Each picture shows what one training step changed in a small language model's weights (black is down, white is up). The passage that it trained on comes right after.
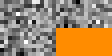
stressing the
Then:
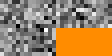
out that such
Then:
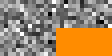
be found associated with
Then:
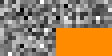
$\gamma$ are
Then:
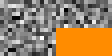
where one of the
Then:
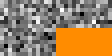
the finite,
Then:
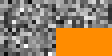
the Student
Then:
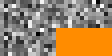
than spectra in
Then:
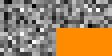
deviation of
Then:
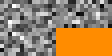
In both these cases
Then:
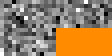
($k$) since
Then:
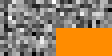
shows effects of the
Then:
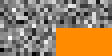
and farmers
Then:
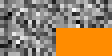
indicators into
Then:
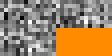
in addressing
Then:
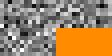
of its tension
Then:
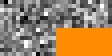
a variety of
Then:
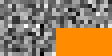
is given by:
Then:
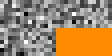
storing the
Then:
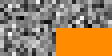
concept science
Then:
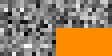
the final
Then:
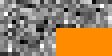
since it is only
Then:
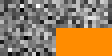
the disease
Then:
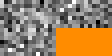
factor calculated from
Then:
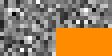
evidence for
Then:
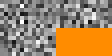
at spot
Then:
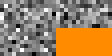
approach to extract
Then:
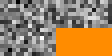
the locations of
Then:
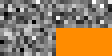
de la
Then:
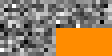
Therefore, for
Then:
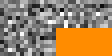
This was done
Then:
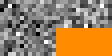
a shallow
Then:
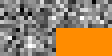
that are not only
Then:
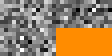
the field. The
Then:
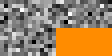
ms as well
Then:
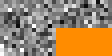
and validation
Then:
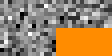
(where the
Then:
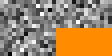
its evaluation is
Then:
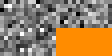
ability in a
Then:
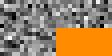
can leak into
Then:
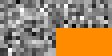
A different kind
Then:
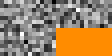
agreement with
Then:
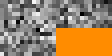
number of variables
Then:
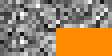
CuO |
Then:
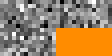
metals with a
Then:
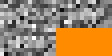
Dependences of
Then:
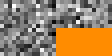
an outer
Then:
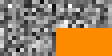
connection with
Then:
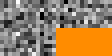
of special and
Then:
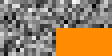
equal to the
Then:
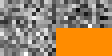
the linear and
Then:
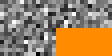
A technique
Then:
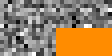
of a galaxy
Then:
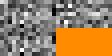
To study the
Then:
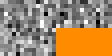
significantly smaller
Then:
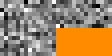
in need of
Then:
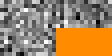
design, all the
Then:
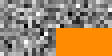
into top ranking
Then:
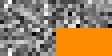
Both show a
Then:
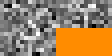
tools into
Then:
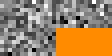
a few
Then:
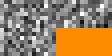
field propagator
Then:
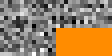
of lung
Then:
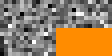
1 Table 2.
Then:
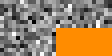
gender of
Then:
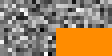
generating process under
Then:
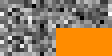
has been used for
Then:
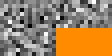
makes a
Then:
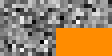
initial seed
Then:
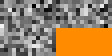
the lepton
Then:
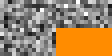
role of
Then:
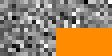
esto a
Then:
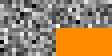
offers the
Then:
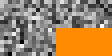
the next
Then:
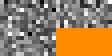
direct photons based
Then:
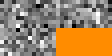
electron dispersion
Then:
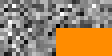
The most interesting
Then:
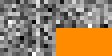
Education and
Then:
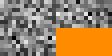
the computational
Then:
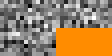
at intervals
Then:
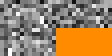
Under the
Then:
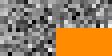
suggestion is
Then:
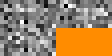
country to
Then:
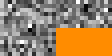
important resource
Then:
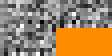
equality is
